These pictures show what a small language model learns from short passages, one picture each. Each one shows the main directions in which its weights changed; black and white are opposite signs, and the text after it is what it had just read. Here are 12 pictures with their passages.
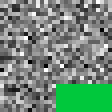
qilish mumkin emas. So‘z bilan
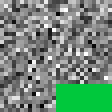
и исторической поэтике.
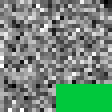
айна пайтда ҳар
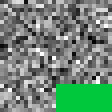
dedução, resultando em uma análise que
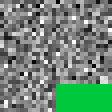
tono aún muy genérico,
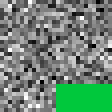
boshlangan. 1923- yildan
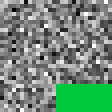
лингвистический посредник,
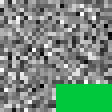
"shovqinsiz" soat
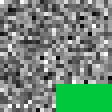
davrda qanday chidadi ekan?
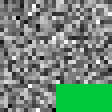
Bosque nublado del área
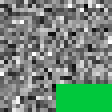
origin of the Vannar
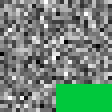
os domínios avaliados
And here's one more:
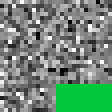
la potencia hegemónica,
